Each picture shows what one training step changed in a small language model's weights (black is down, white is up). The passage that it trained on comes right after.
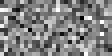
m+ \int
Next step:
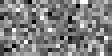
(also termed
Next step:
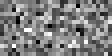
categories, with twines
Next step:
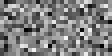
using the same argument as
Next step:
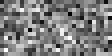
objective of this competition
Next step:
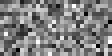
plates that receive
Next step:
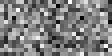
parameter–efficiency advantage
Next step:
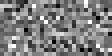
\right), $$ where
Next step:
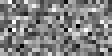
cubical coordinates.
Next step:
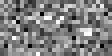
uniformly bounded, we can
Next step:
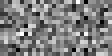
The estimation of how well
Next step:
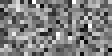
and vertical lines spaced
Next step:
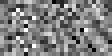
it allocates the
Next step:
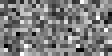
which seem to be
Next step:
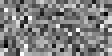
were sent to the
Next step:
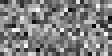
whole range from 950
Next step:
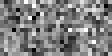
associated with metabolic
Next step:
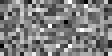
fue gracias
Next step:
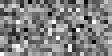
phases $b$ and
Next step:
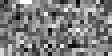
occupied with
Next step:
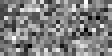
problem to decide for
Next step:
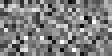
observables $m
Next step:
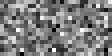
that many results are valid
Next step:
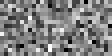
$||$ in gauge
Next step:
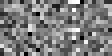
The kink phenomenon
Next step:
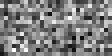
into stars suggests an
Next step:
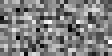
type Harnack
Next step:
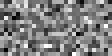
with the following estimate:
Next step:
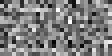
state and change flows of
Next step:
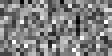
solubility of 13
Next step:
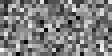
example is given by the
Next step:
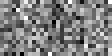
ejecta is
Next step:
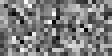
Proc. Amer.
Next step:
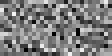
\phi \geq
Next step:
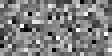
a fibration and
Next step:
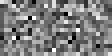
in drilling.
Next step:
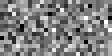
of the bone structures
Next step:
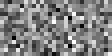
reveals both global
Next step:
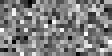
B.E degree in
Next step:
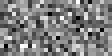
of the standard double precision
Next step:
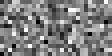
$E$ be a
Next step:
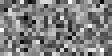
C = A*B
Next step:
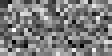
the safety limits of
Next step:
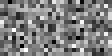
can provide for cosmic
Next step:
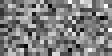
space is spanned,
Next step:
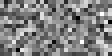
here. Deuterium
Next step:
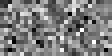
the cultural tests in the
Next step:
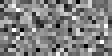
edge contained within a
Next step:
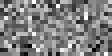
but also to leave
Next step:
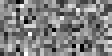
validity of the designed
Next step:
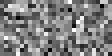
for both front
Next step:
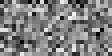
deals with the
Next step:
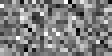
Medical College
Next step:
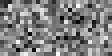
the drug was found
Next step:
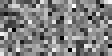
has the scaling property
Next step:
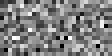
a tight fixed
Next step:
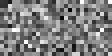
the statistical properties of the
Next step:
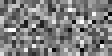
seen considering the evaluation map
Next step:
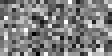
emotions involved in the
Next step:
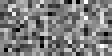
of light, as well
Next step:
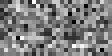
and decision support systems for
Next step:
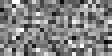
formation of meat and
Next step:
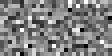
find a sequence of levels
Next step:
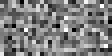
latter as a quotient space
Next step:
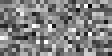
IFFC control technique
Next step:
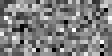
to the qualitative research
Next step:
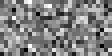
deformation, the exact band
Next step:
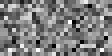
prime power} or Theorem
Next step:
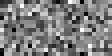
a large-scale ground
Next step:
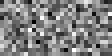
(left), and
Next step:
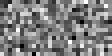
the Group of elements
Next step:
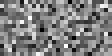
volume coincides with
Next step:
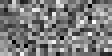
study of optimal sensor
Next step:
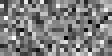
instance), although their
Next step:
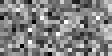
(upper energy
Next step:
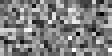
establishes their existence through
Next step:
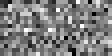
the distinct abundance and age
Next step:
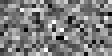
combinations containing other
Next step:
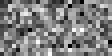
the main technical results that
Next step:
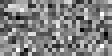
for additional cooling,
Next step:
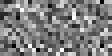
on the physical nature of
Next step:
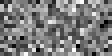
all $0\neq
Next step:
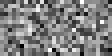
exchange earnings.
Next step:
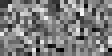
the presence of planets
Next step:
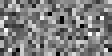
turns out that the small
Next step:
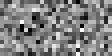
clean periodically
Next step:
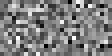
set around the support of
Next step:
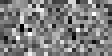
vessels and in
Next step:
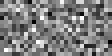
(only in the absence
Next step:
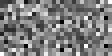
a variety of position
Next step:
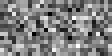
of the scale factor for
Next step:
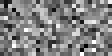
this requires three applications of
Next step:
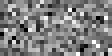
of Theorem 2.9
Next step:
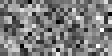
group at LPTHE
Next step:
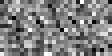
$s$, enables the
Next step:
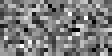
space $\mathcal P$.
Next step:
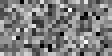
Finite element model of
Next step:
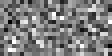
similar to our situation in
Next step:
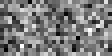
group experienced significantly less
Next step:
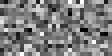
oppression, aiming
